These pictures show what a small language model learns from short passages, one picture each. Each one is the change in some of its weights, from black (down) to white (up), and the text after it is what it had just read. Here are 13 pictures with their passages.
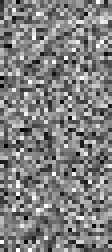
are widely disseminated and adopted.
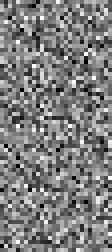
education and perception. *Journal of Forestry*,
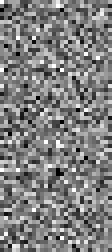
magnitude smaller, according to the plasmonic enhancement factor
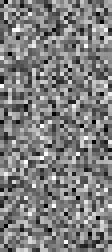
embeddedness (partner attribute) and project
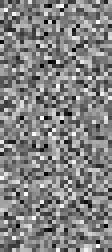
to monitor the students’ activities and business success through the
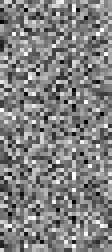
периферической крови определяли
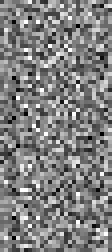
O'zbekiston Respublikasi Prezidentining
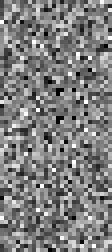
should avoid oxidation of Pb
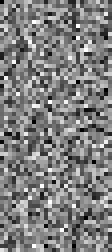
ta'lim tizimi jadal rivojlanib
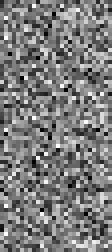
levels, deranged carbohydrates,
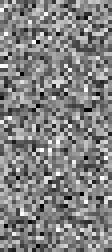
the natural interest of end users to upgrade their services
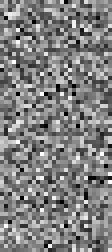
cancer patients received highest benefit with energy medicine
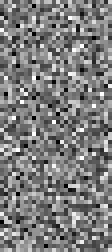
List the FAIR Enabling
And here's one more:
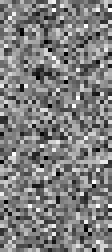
interiors}% Force line breaks with \\
